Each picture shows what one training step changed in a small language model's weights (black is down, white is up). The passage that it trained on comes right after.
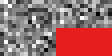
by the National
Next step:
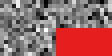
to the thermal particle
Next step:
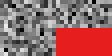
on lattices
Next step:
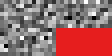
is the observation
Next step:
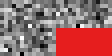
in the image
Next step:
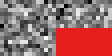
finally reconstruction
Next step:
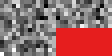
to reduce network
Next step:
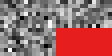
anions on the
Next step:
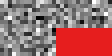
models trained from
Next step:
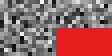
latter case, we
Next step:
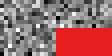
the bandwidth of
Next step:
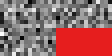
bare parameter of
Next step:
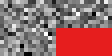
spectra for different
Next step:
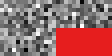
train and improve
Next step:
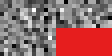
narrow component associated
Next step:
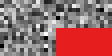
the GC is
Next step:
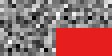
parts of the
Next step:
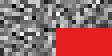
we have already shown
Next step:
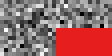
are very small.
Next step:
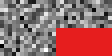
various entangled
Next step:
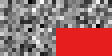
functionalities included in
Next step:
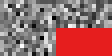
and source code.
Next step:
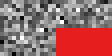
and the evaluation
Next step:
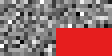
The graph also shows
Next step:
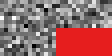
the nearest
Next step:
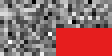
increases. Based
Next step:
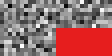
first index of the
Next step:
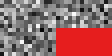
the angular and speed
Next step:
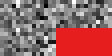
to power-law
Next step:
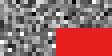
each position is
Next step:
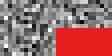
range; 2)
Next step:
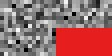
in clinical
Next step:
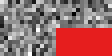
electron mobility
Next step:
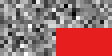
a detection rate of
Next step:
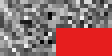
strength, with
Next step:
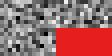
of the support of
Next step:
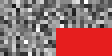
as a function of
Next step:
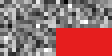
the rise in
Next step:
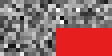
and the anisotropic
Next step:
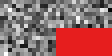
and about the same
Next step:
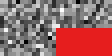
physical requirements.
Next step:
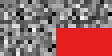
has a jump
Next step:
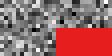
the vertices
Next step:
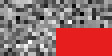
of numerous potential
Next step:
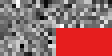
to the results for
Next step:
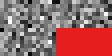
Then, using this
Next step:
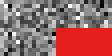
likes received
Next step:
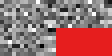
a standard error of
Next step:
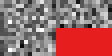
In this section we
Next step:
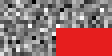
be detected by
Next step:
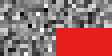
weakly sampled
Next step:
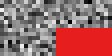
the initial total matter
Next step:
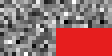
the population of
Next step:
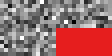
satisfies the
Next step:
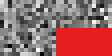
attention to complete
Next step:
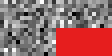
molecular signaling in
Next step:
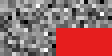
quello di
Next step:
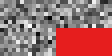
the impurity
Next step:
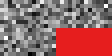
smaller. These
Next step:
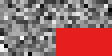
associated with the
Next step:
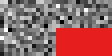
gas, as given
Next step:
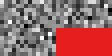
We will consider the
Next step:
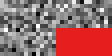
perturbations, since
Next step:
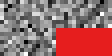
nonequilibrium quantum
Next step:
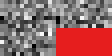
cuts are
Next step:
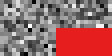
be sufficient to
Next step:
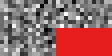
perturbed density
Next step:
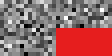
We see that for
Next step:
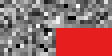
the origin of black
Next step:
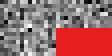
\] solving
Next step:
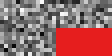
every given point
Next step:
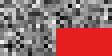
the current work we
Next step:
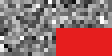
performance between the
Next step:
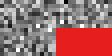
the braking
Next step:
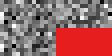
has not been
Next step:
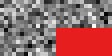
the coordinate space
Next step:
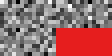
Reactor for
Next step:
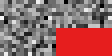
also report in
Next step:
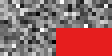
certain. The
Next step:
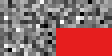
projected electric field
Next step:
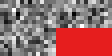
the integrable systems
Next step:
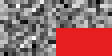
better scenario would be
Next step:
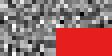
approximation at small
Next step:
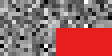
that of W.
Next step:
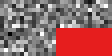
and dashed curves
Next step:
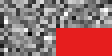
absence of
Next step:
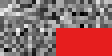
such as temperature.
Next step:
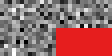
then approximately given
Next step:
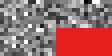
a reverse
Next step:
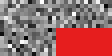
Adapted from
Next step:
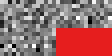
magnetic activity would
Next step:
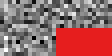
channel, by
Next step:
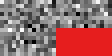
However, this time
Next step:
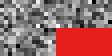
the result of
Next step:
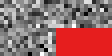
the number of
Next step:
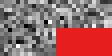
the magnetism
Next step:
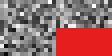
numbers increase, the
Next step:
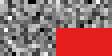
matter sector.
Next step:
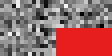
to a small
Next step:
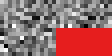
masses for the
